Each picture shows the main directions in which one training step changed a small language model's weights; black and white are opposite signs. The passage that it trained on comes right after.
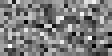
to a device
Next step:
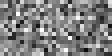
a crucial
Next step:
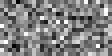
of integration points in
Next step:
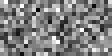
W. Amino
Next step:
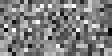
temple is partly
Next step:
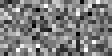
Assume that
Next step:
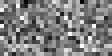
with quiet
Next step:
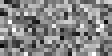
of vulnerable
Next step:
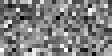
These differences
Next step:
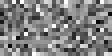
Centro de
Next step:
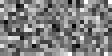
developmental centers in
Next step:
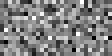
of number fields.
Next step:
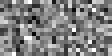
research groups and
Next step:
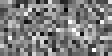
u-\nabla \cdot
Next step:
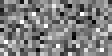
channel was
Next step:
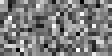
tiene en
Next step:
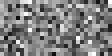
power production
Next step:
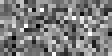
of this paper, we
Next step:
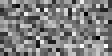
results were consistent
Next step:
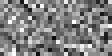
of the simplex
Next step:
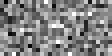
en un líder
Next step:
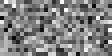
additional structure or
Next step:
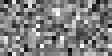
From the definition
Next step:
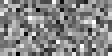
system used is indicated
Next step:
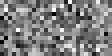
the integration of
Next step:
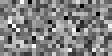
become the central
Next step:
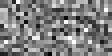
and the optimal
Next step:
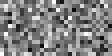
be understood
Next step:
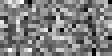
motivations for
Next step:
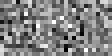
until the system
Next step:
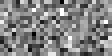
da Solução
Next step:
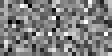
symmetric power
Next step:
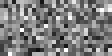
the above identity
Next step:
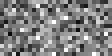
Los diversos
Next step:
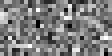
et al. have
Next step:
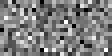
the other hand,
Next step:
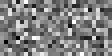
from Research
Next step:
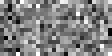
minimum for
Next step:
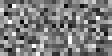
do Estado do
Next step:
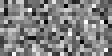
other hand, we
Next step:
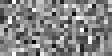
The fact the only
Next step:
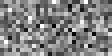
discussion** and
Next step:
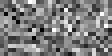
learners are more
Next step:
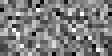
is the trace
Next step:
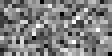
a complex structure in X
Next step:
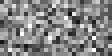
of vertices is
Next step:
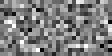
contexto que
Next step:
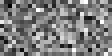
presents the key
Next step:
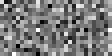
drawn apart
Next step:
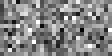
fact optimal for
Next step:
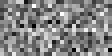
tout particulier
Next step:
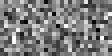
\infty $ for
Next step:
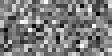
+\cdots +
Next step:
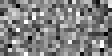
the full group
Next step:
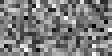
acá (se
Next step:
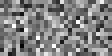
Let $\sigma$ and
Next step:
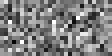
intention to be
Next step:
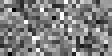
the complex affine
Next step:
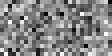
optimality was performed
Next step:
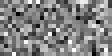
all basis elements
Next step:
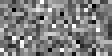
Hence, for
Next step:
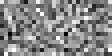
The grey
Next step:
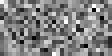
are taut,
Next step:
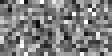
a formula that
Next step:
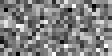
Bular bilan
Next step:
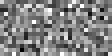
as GAGs
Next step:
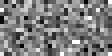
assumptions of the
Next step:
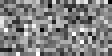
differences for these
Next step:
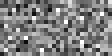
with respect to the
